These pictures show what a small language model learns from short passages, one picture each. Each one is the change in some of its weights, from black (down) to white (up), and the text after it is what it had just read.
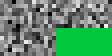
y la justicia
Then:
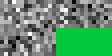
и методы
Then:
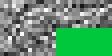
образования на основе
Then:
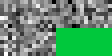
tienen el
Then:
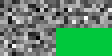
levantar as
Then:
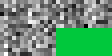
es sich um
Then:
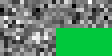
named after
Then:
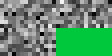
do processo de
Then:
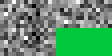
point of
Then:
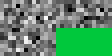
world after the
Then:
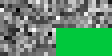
u turli fanlar
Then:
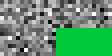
This article provides
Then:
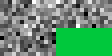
muhim shartlaridan
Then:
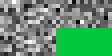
бизнеса и
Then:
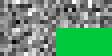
bu değişim
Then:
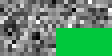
como as diversidades
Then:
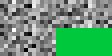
mustaqil davlat haqidagi
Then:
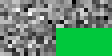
В то же
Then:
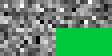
the face of
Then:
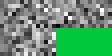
imkonini beradi.
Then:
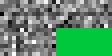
que les simples
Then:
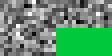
онг ва
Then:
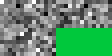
tinham Unidades
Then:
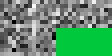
və resursların
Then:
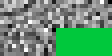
mundo, um dos
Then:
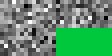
статора и
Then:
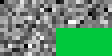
comparison with
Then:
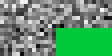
recursos tecnológicos para
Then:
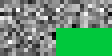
*Enrique de
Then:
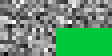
IRON AND
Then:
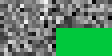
para projetar,
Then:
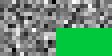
durum, kitap
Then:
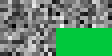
distal es de
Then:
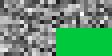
Techniques and
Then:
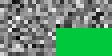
as dimensões de
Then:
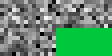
estamos de
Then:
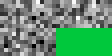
dapat menjadi
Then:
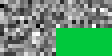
qilishga qaratilgan
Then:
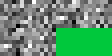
la participación en
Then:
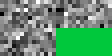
les âmes
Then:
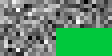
при помощи
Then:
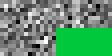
эффективность включает
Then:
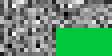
programação para
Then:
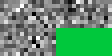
a vontade
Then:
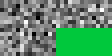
allows them to
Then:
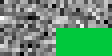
Economic Review*,
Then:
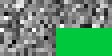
la disciplina.
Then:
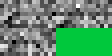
no que se
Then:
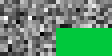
laborales de las
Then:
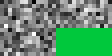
sulit bila
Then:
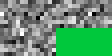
meados do século
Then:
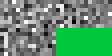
и их оценка
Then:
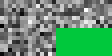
organización de los
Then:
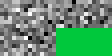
В данной
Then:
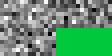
um dos responsáveis
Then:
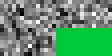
características mediante redes
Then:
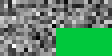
research was used as
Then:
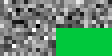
de santa
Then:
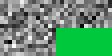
de festas do
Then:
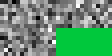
o alto
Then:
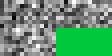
oylik pul
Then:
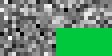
его интеллект
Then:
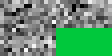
va ijodiy
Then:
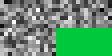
manutenção dos
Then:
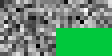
8 Xususiy
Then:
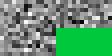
по отношению
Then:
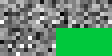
pelo governo
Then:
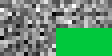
diante de
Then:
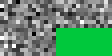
to improve
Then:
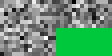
siglo XX*.
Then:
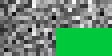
mexanizmlar bilan
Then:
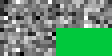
empiris adalah
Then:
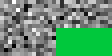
по показателю
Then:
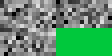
darsni zamonaviy pedagogik
